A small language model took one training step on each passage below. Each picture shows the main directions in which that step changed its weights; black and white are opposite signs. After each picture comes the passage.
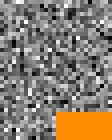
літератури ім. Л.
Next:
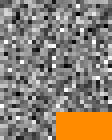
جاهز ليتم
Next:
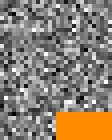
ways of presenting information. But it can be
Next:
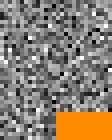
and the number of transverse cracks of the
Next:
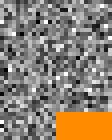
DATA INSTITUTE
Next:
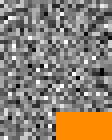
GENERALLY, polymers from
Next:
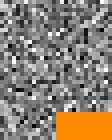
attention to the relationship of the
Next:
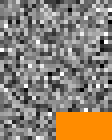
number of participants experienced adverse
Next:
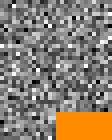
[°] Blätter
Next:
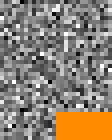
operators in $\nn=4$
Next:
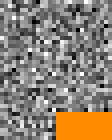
Each neutrosophic set in
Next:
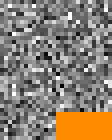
metadata i.e., the RAT in use
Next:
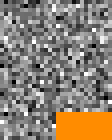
osteotomies in 50 consecutive
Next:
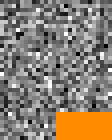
Selecting a database 11.
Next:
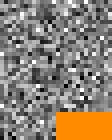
inflation. In addition, it is typical that
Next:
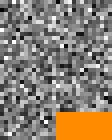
la presentación de la prueba
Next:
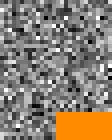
\vert 0 \rangle \approx 0 \\
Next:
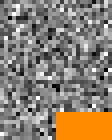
the COVID-19 pandemic has
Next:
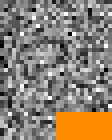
are natural next steps. The
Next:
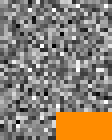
expansion of urban areas has
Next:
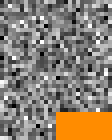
berhasil, karena
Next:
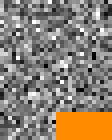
addressed to asses outcome and
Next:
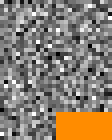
sampling and evaluation techniques related to
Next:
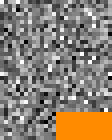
the symmetry as a symmetry with respect
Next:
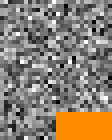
cours d’une étude
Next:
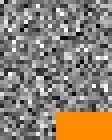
potential specified by eqs. (1)
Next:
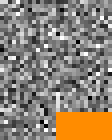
environment. Many researches
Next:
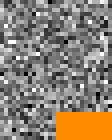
within a NF can greatly affect
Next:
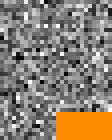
alternativa de realidade virtual
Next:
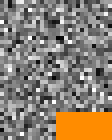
original draft, Methodology,
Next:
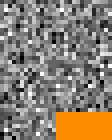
reproduces the stimuli. in our
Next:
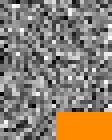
и на небе (вверху),
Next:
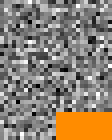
only once [11]. It consequently
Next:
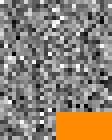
of laparoscopic inguinal
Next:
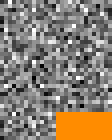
of surgery delay or cancellation.
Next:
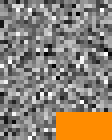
nosa cultura ou en
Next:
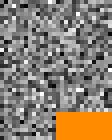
phase transitions in BTO, the
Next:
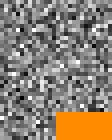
Family information regarding autistic
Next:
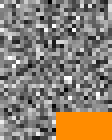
experimental probes as noted in
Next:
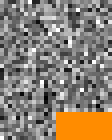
Bu ham unga o‘chakishib
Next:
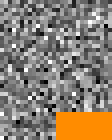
Charlton Heston como el
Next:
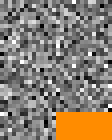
circulate existing information. When
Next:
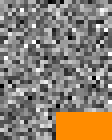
a shallower -- or even
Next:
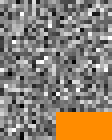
current and future global distribution and
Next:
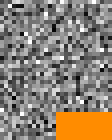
Litecoin in circulation
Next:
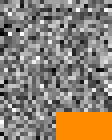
problem, we need to incorporate two
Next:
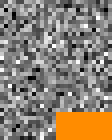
gender equality expert and get an
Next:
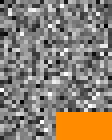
A common yet often underestimated
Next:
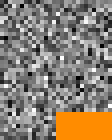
M.A., Sotelino, A.,
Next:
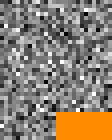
symmetry character of the MOs are
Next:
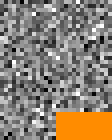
N. M. Pindoriya, A.
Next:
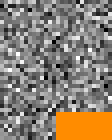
are located over the circle result in a
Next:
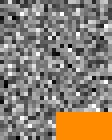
Thrift store workers 5.00 0
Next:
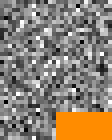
if $K$ is a function of an
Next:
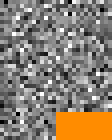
specific treatment and prior first aid
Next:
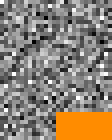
Full RSB and it reduces
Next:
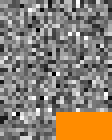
a mixture of two non-solvents
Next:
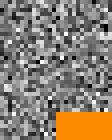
minor infall model yields a low TA
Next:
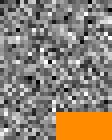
self-reported information and data from
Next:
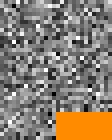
static fluid within the biliary and
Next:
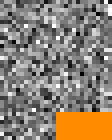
cabida a mayores aportes de
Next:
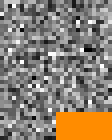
and Xinchun Sh., Characterization of
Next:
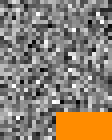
astrometric precision (better
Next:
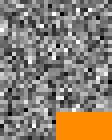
zarur" degan fikrlari
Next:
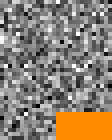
threshold, over which there is a strong
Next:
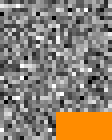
own capability. Additionally, using
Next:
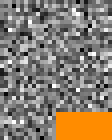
transformation $g$, such that $A^g$
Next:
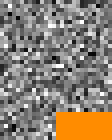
is 0.015, which is below the
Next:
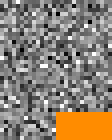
researchers consider that qualitative research is the
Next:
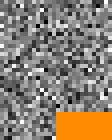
Minneapolis, MN
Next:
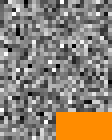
imaginary parts of the complex matrix
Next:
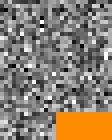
the review notes. Preston
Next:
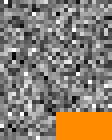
with an authentic sample².
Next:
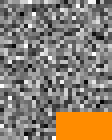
u yoki bu yo'nalishni
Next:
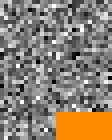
to the distribution of number sizes. The
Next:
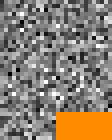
of policies aimed at continuous
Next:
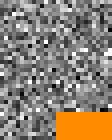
the previous section, with two
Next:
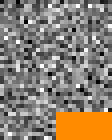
Annotatsiya. Ushbu
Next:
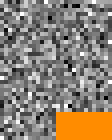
related to ethnicity or
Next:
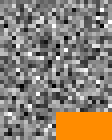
and A.~Hucht, \newblock
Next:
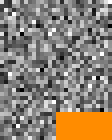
bo‘yicha esa davlat
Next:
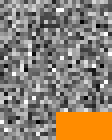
Salomov R.S. Jismoniy
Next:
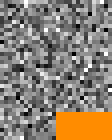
of slow internet connection to
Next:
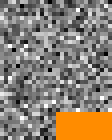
what it is observing. More
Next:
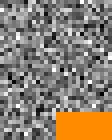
of agreement rather than a binary
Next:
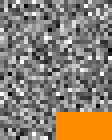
of development over the past decade. Design
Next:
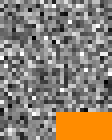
An Essay on the Pain of
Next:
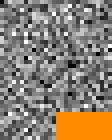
towards integration was reinforced
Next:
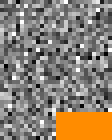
sociedades invierten en la lucha
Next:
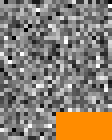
breaking the time-reversal
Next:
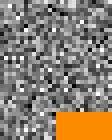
innovative behavior on affective
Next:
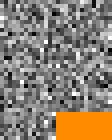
make the conversations feel more
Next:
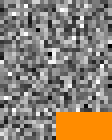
usaha, hingga penerbitan
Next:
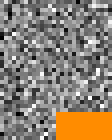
mg/ml, 100 μ l of
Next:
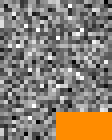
for environmental assessment – ISO
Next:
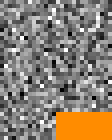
qubits and examine the feasibility
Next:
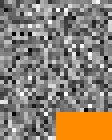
the Sentinel-2 data. This result is
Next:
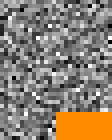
of different {types of} dwarf
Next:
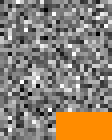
the online environment was like a community
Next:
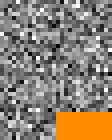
point, however, is to qualify the
